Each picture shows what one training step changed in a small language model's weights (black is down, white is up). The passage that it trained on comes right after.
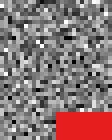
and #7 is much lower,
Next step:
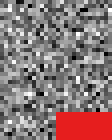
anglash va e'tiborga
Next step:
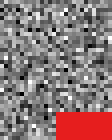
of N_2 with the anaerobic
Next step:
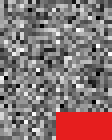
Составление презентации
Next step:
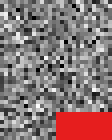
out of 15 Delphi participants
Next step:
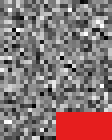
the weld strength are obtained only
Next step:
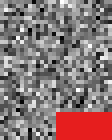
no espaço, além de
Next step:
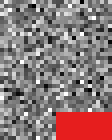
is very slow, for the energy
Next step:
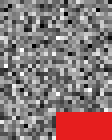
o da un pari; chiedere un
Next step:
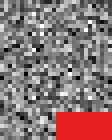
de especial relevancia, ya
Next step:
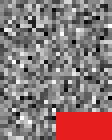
close to zero in these regions,
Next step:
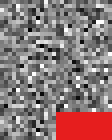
solution of choline chloride in
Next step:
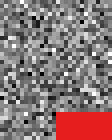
for wooden lamellas,
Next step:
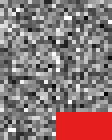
for teaching teamwork, and
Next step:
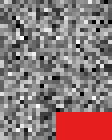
consecuencias que se han
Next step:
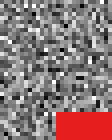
ANALYSIS TABLE
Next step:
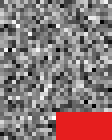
cidade da informalidade. O desafio
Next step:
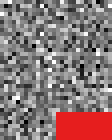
the production of a large number of
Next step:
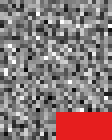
solved by more efficient coding,
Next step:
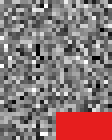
of antibiotic resistant
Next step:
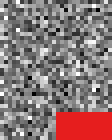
olib kirishda aybdor
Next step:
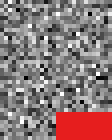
giugno 2020. - The protocols
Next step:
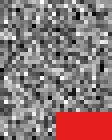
Issues encountered while
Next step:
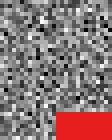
of Philippine culture.
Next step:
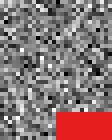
más bajról is
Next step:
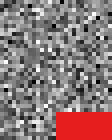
evolving into platforms for
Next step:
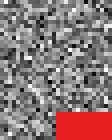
in a sufficient way.**
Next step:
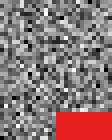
fotografia profissionais em
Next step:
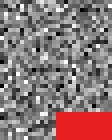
qilishni tartibga soluvchi
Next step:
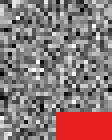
kiradi: ➤ yaxlit
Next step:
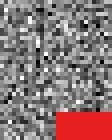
round fails. If the specific
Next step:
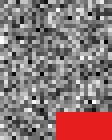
One of the advantages is that the
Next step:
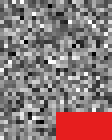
an - deux ans - trois
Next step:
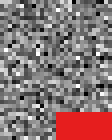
within the EIP Agri, an
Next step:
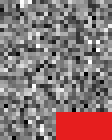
other sites came to be
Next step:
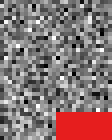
Ife Brown) Soil
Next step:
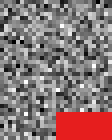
операции, также
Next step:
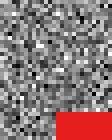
other convenient place and can shop as
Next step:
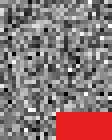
de Recerca Educativa
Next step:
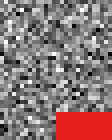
described about the public and private
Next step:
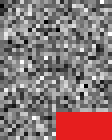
le système est centré sur
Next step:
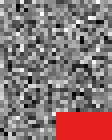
given the water availability and
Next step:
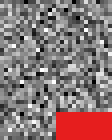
9 Nicht nur in Wernigerode
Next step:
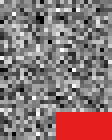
Ijodiy rivojlanish:
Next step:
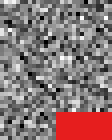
Bu şekilde, okul
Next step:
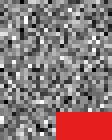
düzeni mevcuttu.
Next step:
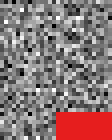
associated with the presence of cultural
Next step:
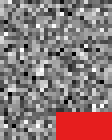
for providing access to their resources for research
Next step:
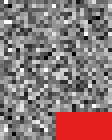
sensörler değişen
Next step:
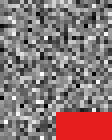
mediadas por estruturas
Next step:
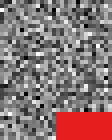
the public sphere, irrespective
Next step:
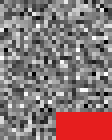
in the bulk filling group. The
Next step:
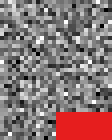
national and regional economies not only through
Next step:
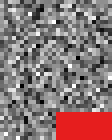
экстрактов солодки,
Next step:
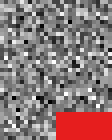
a time dependence on the onset of
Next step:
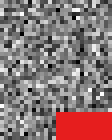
with no complications and baby had
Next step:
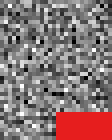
components [9, 10], significant
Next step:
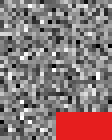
case reports, literature
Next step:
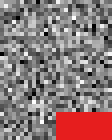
on various main structural responses of
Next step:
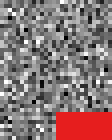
Neuroinflammation plays a
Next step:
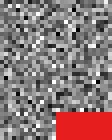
В этой задаче одно
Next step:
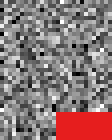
по пластинке или
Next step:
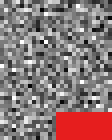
a batch size of 128, using
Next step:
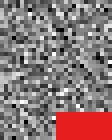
with the preferred level of moral
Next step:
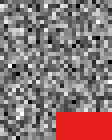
que “Esse livro é
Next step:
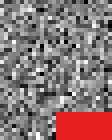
liquid waste in the study area
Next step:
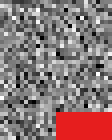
Nutrition* [Internet].
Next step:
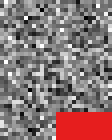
Rule-Based Fuzzy
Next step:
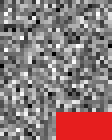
associated with helicobacter
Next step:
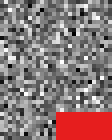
retrospective study that had been
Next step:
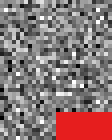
Ушбу давр драмаси
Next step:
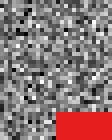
de Uribia y Manaure-
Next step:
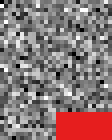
bilan oshirilishi xamda
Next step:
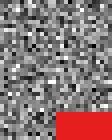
the disturbance or fear in which
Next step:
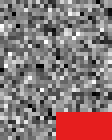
result, our approach maintains the same
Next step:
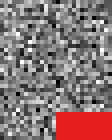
it was Boongaree who identified
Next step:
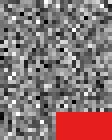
позволять генерировать
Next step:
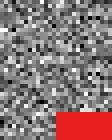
effect of Sr-, F-, and their
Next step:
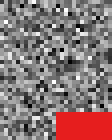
stage of the chancellery, the
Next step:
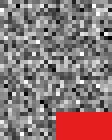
to various sectors. The policy
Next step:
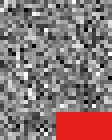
permise de cerințele
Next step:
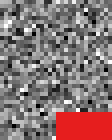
rapport à la saison des
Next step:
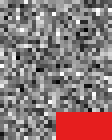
released from Ag/PVA and
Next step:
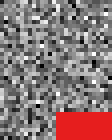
signal that increments every 60
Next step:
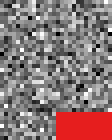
Жануб гавҳари
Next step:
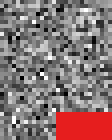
que imperfeições e erros na
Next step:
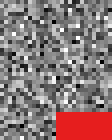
discusiones entrecruzadas que se
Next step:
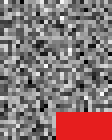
оқу жоспарын
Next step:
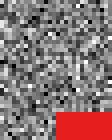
hierzu werdet ihr
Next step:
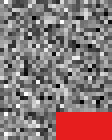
1-kurs talabasi*
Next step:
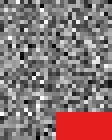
соцопросов и др.)
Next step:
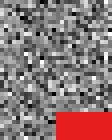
and pressure, the system of equations can
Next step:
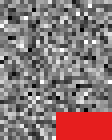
onasini ranjitgan odam
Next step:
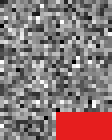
teachers require most of the listed
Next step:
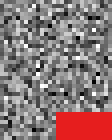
cell concentration. (c) Optical
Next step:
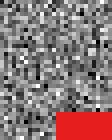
basic efficiency ratio (1)
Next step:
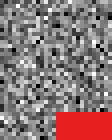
représentation graphique
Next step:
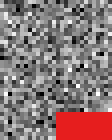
contains a significantly lower amount
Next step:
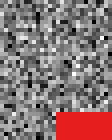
пайтда ота-оналар
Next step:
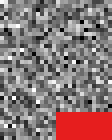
the recorded videotapes,
